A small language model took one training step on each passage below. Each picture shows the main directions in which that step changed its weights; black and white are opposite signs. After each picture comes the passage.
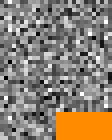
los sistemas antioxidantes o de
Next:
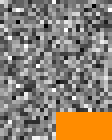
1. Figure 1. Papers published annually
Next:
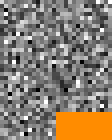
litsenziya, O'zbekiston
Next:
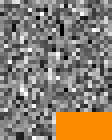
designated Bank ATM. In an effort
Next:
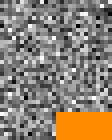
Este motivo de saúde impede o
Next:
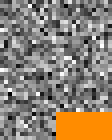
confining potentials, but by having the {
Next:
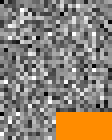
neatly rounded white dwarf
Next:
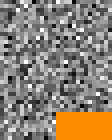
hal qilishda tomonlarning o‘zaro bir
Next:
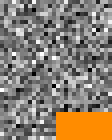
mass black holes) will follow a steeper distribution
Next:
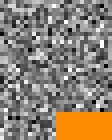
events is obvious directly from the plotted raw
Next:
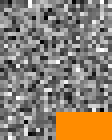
академічної доброчесності:
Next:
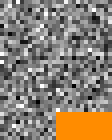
performance, with the smallest particle size (53.03
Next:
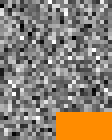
we recall two well-known statistics that serve
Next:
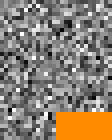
and using the principle of micro-reversibility, one
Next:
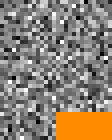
single crystal (see Supporting Information for experimental
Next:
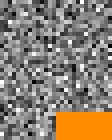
tests reveal the observed behaviour of photometric errors with magnitude and
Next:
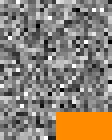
drug Edaravone, commercially known as
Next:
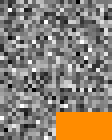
to 320 frames, the window size to 1024
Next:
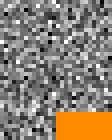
Embeddings (HGE) An embedding is
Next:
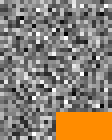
Masalan, “Loratal”
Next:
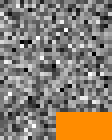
as result of round the clock electricity in Takhar
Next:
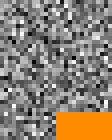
through mental model and user journey
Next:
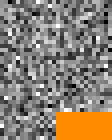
fight against this disease together. The third text is about
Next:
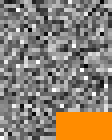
source's shape. The source induces an ingoing wave
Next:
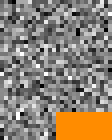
in their channel maximal conductances is similar for all
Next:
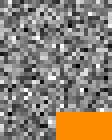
is the standard treatment. However, the comparative efficacy
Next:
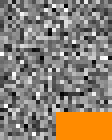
by atomic absorption spectrophotometer. Sample
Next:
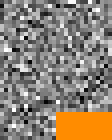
|, \end{equation} lead directly to the
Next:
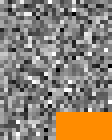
terms of functionality and workflow? (For example,
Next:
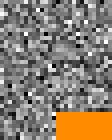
Düzlüğü pondscape
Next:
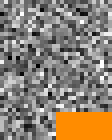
perform the PPN parameters calculation without taking into account the
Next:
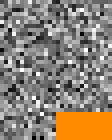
were used in both experiments and all the spiders
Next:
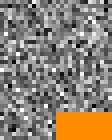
daqiq boblaridan biri hisoblanadi.
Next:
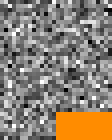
(we need to improve this by a factor of 10 to
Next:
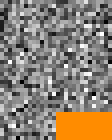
the other attributes. This could be explained because the use
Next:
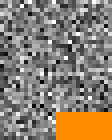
right truncated i.e. all of these are
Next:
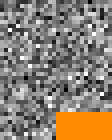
of Philosophy Department, Yaroslav
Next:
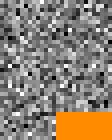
periods, perturbations which cross the horizon during this
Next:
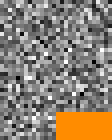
boyunca bilgi, değer,
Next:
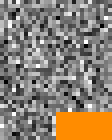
Massive Graphs}. \newblock In {\em
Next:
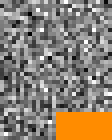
techniques perform in terms of accuracy for open-set
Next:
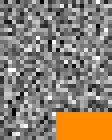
not fully realize the other aesthetic features such
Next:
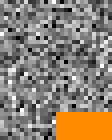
пенсий. Международное
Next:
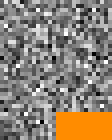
integral tenglamalar sistemasi.
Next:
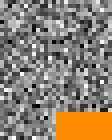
located in an adjacent grid point. Thus
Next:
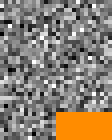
the desired accuracy. In this work, we seek
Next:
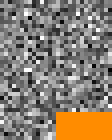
provided. XK-2 Start work on
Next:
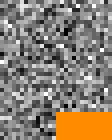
флэш-накопитель) в
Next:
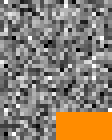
произошло принуждение к
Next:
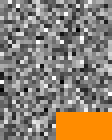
das folgende Template zu verwenden:
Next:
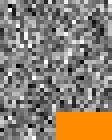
of ${\hbar \over r_S}$. Thus, by
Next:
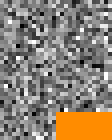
Figure \ref{Sketch} shows how a
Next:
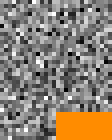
the review (ROBIS assessment and PRISMA
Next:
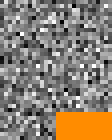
Metabolic syndrome,
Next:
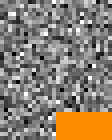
ought to be observed for decreasing temperature out of the
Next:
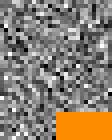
Saclay, Orme des Merisiers
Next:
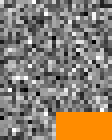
Ismail Benfilali is an associate
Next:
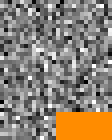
severity. **Methods:** The
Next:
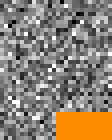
be different aspects of a disk-wind,
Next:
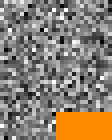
179). V tomto ohledu
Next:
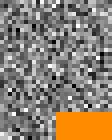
pour permettre une appréciation technique du
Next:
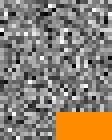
negative electric charge from the plasma generator at
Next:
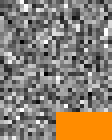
its fraction is below~$\sim 10\%$ of the total
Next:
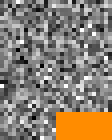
Introduction to functional programming using Haskell.
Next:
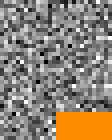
Б.М., Кузьмін
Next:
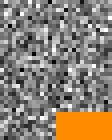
C peak and the B point [34]
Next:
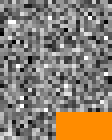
that the exact values of the errors presented in
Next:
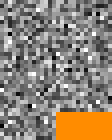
function of $\theta_o$ for a given structural change
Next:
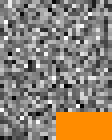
forming the inner crust. Glitches can
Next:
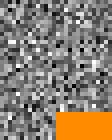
and maximum $Win_U$ values, and associated
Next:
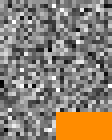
the legend. The distance of a point from the center
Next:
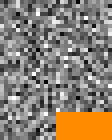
job security. The main aim of the research is to
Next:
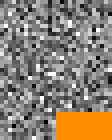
which the security of software and system operation depend.
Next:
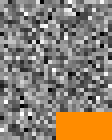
designed to equip underprivileged
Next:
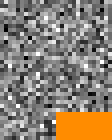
ажралиб туради. Шу
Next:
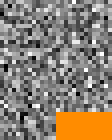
both $b$ and $f$ are smooth
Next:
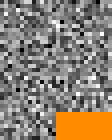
AFMs is, however, notoriously
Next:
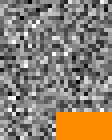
\left| \Phi_{\rm neq} \right
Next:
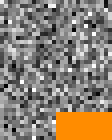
at the Planck scale, with the third sign
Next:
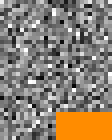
en 1827 Titulaire Forme
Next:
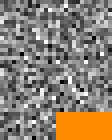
10, green was chosen for an order of magnitude impact of
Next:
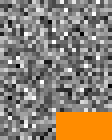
high, medium, and low aesthetic group by
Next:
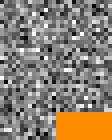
un simple cuerpo (vestimenta,
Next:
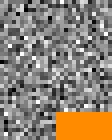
flora hawthorns, we concluded that
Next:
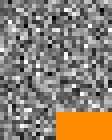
Section 2 presents the sequent calculus LHT for
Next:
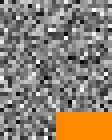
State Physics, \\ University of Tokyo,
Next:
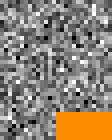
no se auscultan soplos, ni
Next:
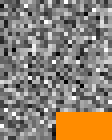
line bundles. This is the result of a simple index
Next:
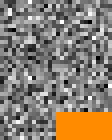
first hinted at by a fortuitous observation
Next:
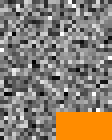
the motor in clockwise and
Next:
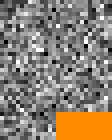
facility. Installation of "control
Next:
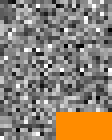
educational potential of reading books in preventing
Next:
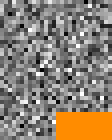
and \cite{BZMT15} was conducted with
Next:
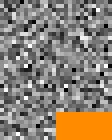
with higher statistics data from the BES-II
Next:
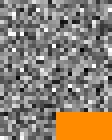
distinct diffraction and spectroscopy techniques. The
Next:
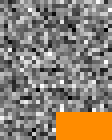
генов между ЛМ и
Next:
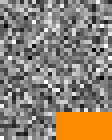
on negative ranks. Table 3. Mann
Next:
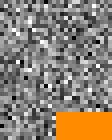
va turli muammolarni bir vaqtda
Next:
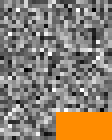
детей. В отечественной
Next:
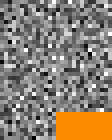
Each participant will go through Module 1 individually without
